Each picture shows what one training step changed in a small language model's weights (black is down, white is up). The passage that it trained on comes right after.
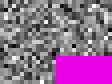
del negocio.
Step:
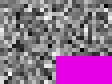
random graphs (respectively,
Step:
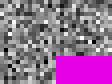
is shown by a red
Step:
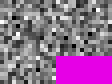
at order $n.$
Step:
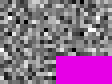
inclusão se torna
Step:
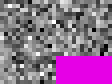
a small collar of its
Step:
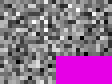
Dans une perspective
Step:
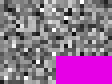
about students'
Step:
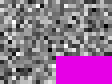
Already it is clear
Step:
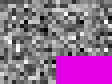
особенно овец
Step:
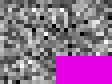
state a remarkable strong result
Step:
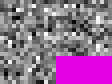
be a lower semicontinuous
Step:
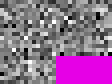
bifurcations always
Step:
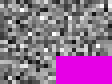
ci aiuta a
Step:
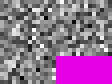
complex. For every $n
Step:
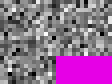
en zou de meest
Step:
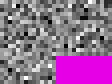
Mathematics, Tokyo
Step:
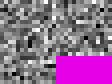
tipo 1, geralmente
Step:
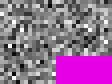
is abelian, we describe the
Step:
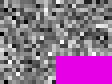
side above as (1),
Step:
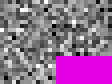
a queer superalgebra version
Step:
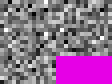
adolescentes o direito
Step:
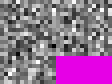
Т. А. Как
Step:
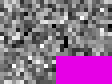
of length $N$.
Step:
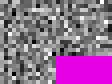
found by the following recursive
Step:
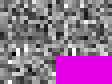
и острый и
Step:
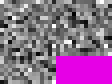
Existem dois tipos
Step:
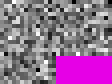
to deal with such
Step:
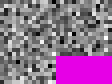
\int_\mathcal O
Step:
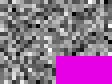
structure, we say that $$
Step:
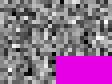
новых идей,
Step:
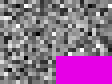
\oplus V_2$
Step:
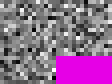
a atuação da
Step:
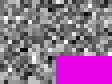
we know that, for $
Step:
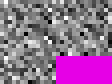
function of class\ }
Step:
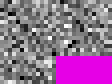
dan melakukan
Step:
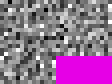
domestic product at
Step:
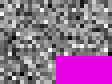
is given by the following
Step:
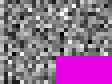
modify the previous proof by
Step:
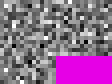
whose dynamics are of the form
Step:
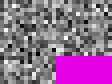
la matemática en la
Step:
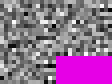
of the Milnor fibration
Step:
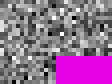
with badly approximable
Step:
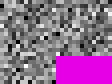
previous section. The condition
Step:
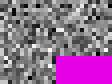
written with two letters
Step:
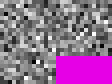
question of Erd\H
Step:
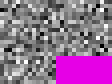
processes in cells.
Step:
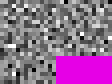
К перспективным
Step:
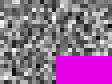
distribution of the length of the
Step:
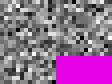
for a formal definition of
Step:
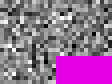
va uch kelini birlan
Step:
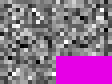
M. Varon,
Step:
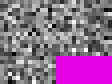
inertia group
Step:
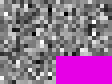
(har biri bir sud
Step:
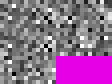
Coordination, and the
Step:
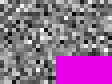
$$ The corresponding Mathematica
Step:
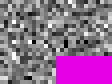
$\spec(\rho)$ if
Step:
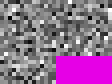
12) das residências
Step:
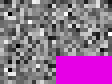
governistas na
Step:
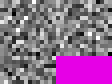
degree appearing at most
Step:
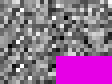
forsythia* e
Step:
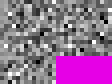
2. Let \ $\alpha
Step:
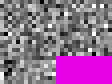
this linear dependence as
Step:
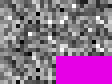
$g$ induced on
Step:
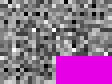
\] by trivializing
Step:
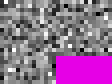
pris par plusieurs
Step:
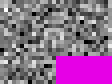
можно занести
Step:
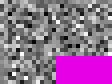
This allows them to recover
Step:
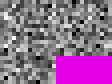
bañarnos y
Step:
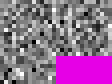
1 , ISSUE
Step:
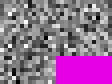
rank-based version of the
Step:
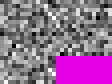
numerical simulations and spatially
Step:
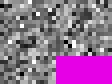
is, LSMR has
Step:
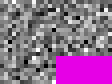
Poder e seus
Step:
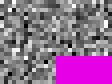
based on the literature of
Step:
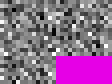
nazariyasi va davlat
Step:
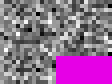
$A$ does not have
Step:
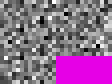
organismos aquáticos
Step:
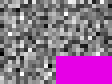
loyiha. –
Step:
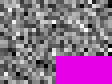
of new century
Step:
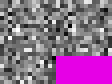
materieel verschil
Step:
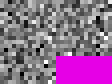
procesos organizacionales
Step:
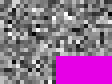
studied a variant in which
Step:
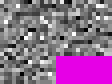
$E'\rightarrow F'$
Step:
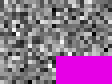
automorphism $\alpha$ of
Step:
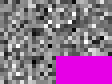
\section{The general
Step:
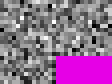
o diagnóstico
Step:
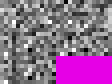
it is clear that two
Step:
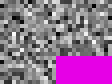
Pattern Analysis of
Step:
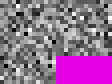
regular over $\eta\in
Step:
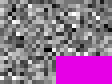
Fubini's theorem we
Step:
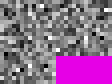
second one completing the
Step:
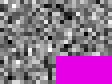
market relations. Among
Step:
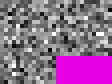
trata de uma vocação
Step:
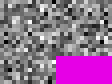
Vermittlung von
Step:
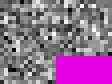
que afetam diretamente
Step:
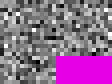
y aun mas setenta
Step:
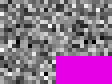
plus the generation component,
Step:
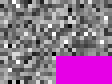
$\langle v,w
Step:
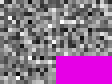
the well-posedness of
